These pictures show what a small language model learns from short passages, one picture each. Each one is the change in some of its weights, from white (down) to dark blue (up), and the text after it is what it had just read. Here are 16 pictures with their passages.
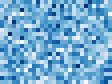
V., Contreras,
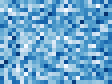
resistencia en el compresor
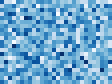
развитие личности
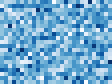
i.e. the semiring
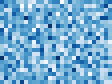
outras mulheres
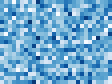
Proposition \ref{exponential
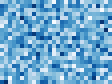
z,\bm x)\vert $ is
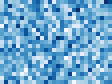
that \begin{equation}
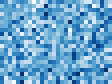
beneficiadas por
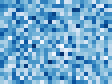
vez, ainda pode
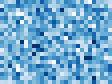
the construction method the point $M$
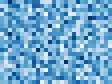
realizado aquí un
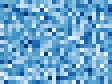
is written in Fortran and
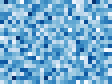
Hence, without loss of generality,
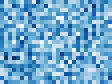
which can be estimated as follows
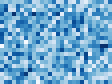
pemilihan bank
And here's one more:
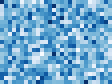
göre yüzey
